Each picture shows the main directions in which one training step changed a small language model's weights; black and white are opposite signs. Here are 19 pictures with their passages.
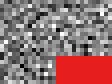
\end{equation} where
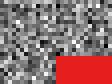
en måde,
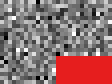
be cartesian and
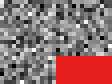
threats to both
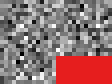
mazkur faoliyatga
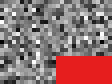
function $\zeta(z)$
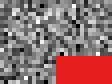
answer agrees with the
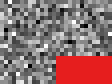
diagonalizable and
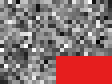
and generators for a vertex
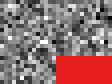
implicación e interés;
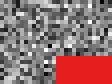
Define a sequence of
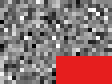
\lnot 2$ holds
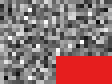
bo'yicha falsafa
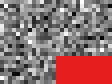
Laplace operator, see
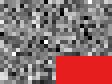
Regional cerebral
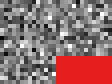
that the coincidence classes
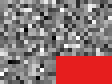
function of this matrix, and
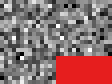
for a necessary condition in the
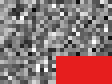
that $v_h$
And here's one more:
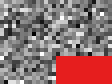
pérdida de
